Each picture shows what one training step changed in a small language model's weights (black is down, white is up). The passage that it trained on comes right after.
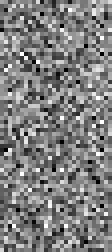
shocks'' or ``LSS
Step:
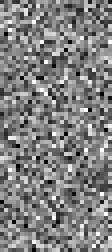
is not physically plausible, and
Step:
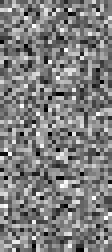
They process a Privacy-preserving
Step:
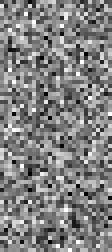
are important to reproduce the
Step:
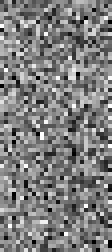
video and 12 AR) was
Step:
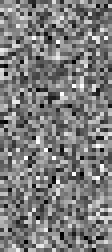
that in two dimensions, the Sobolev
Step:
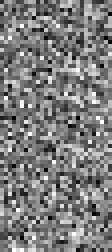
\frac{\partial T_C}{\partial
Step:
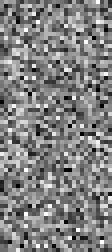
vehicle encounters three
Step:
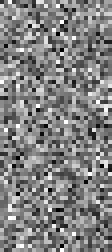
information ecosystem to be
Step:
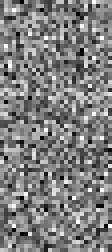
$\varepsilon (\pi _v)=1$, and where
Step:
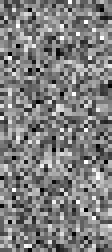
transport noise in the Euler equations
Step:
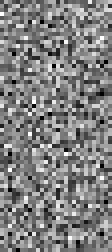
choose to be the $z$-axis.
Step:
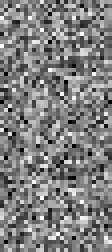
following way. Given a finite group $G$
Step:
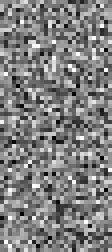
The other name for asymptotic density is
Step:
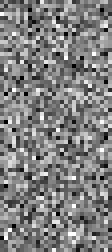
Kim, Junho Song, and
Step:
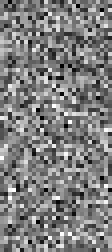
depends on the relation between the increase and
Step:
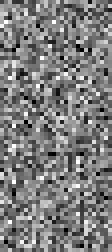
of the $K\beta$ XES is
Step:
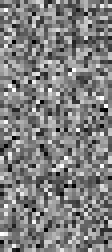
knowledge with external data not present in the
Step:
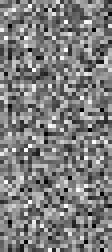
if $n = 1,$ then one has that\\
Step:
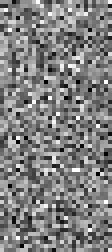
to the reference waveguide, the
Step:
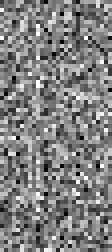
Fig.~\ref{f:fig3}. A weaker
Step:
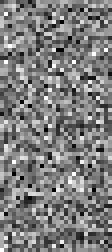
the conditions of Lemma \ref{telesc} are
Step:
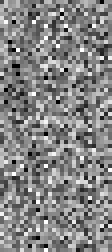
generators\footnote{We set
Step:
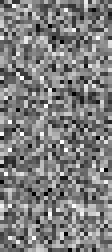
function becomes \begin{eqnarray}
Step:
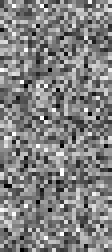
be neglected compared to the corrections in
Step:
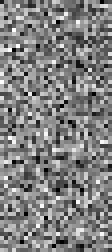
a series of numerical experiments with
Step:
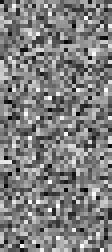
and to interpret this result it is
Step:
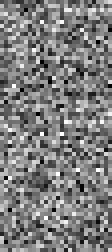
find the items with the best match
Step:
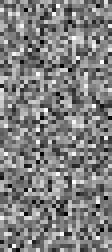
(SF) channel. Since spins in the
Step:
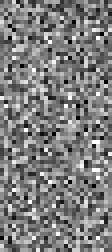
the fact that $v,w \in N$. Since
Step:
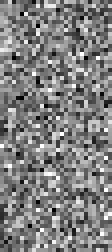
effects of the parameters $\tau$ and $\delta$
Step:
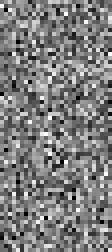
respectively, and leaving other vertices with their
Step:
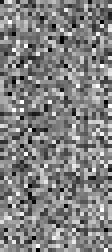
as in the red regions, only
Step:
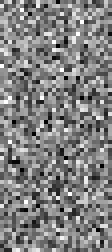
fluence and applied field are required to map
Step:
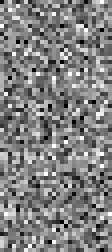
stable minimal immersions. If we
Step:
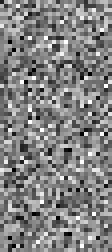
local simulators have a natural
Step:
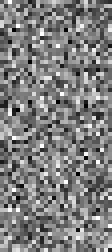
only measured at triggering time
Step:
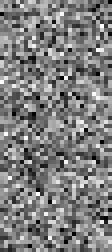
incomplete information on one side
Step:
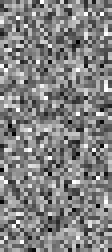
last step. Further, we
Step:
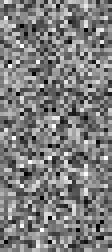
Trees model that evaluates the
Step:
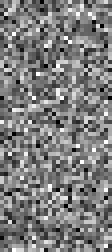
H_{VI}}{\partial \lambda}
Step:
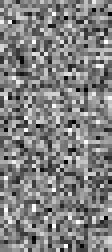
solution $(w,v)$ as before.
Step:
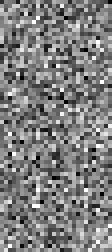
is expected that the fraction of
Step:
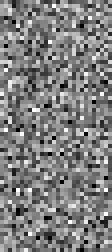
$\lambda/\Delta\lambda = 1000$ to
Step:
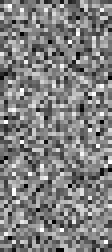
India website (online
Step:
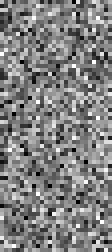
including infinity. As an
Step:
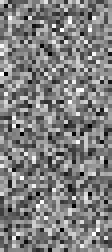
group-like elements of the quantized
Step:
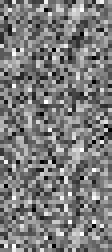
\end{cases}$ \end{lem}
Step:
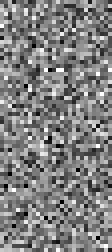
of recall, but with low precision,
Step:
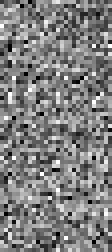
induced disjoint union of acyclic
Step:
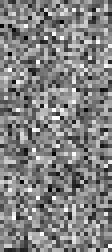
hydrogen interstitials and the same
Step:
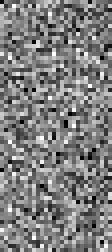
and map these features to parallel
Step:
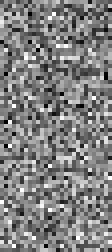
functions on a Banach space $E$ was
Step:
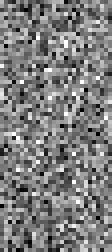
$\mbF$ does. For smaller noise,
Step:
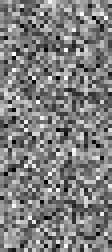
problem of pedestrian flow from
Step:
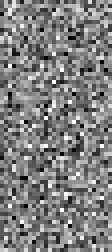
V^H \otimes S$. Now we have to
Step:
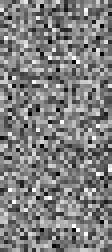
The problem is that three of the four rows
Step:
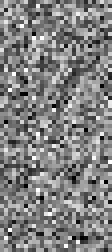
hydrodynamics. When the
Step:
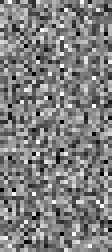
to an RT time and TB separation of
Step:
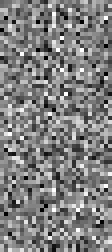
gauge ($\Sigma=1$). However,
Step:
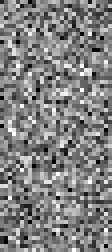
the power-conjugacy problem
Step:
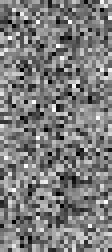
in the realm of optimization, largely due to
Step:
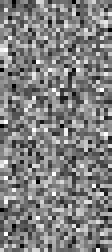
variables involved, including the
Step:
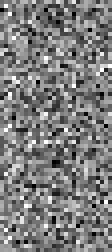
on the estimated mean color variability. The left
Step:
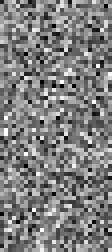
the magnetic sites in the red
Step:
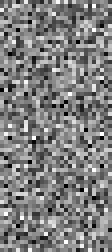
such that $M_\alpha, M_\beta$ both
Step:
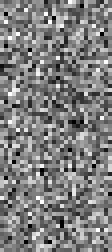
\end{align*} By the the boundedness of
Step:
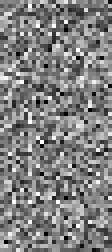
case: \cite[Theorem 3.1.3
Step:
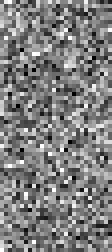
polarizations of $A$ and to the
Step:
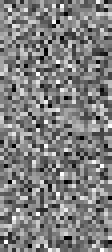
The graphs intersect within a very small region
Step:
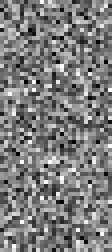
the PMU's frequency scaling
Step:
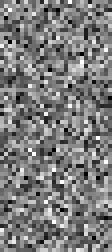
\Gamma$ and $m(X; \beta)
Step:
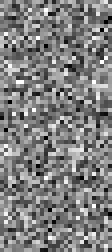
\seq\ $(Z_t)$. This observation
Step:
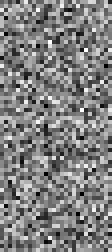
$p$ is the pressure, and: \[
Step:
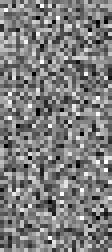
and $\Delta n$ is the refractive index
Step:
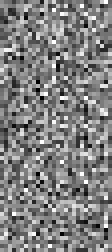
all of the kinematic cuts to
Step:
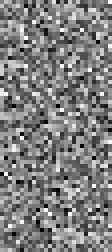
introduce here is relative to a fixed
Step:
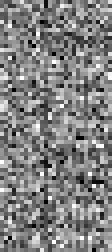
different values of the penalty term parameter
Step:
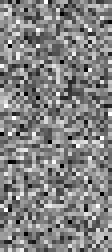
method is numerically observed to be fast and
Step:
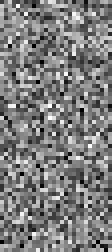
NIL master are outlined in the
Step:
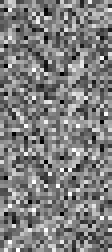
\bar{\pi}-\left( \partial
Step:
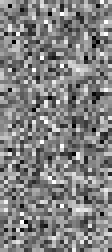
potential dark matter candidate.
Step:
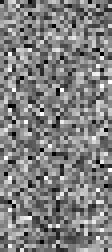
the galaxy cluster mass function to
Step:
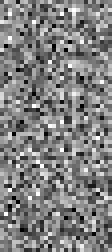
limit $\phi' \to 0$ requires $\delta
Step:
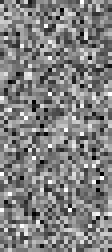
angular momentum vector $\vec L$ of
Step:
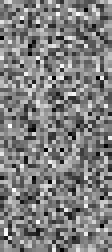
systematics, the methodology presented here
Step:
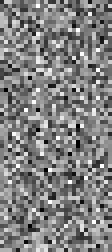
each of these topics, we calculate the
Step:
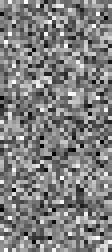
ul. Wspólna
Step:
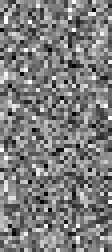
and *P1* is related and
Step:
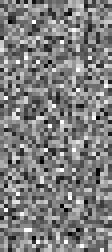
FC. \par To this end, we
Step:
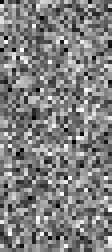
and $\cB$ in the triple
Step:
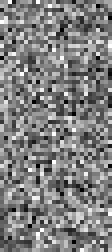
extensive numerical study of the
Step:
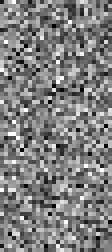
the Class 0 phase, they find discs with
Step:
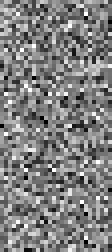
problem on a torus. It is shown that when
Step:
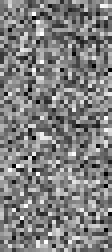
G. Ganchev studied the integral
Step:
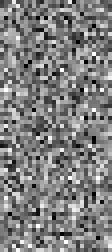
\to L_1 \to E \to
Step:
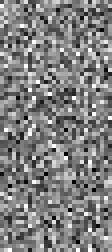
with $f_i$ and so can be
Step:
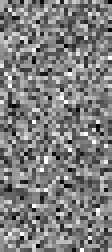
is expected to exhibit strong
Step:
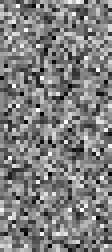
SSEM is a hybrid
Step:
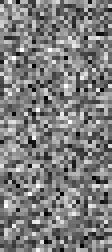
to the original Hamiltonian or the
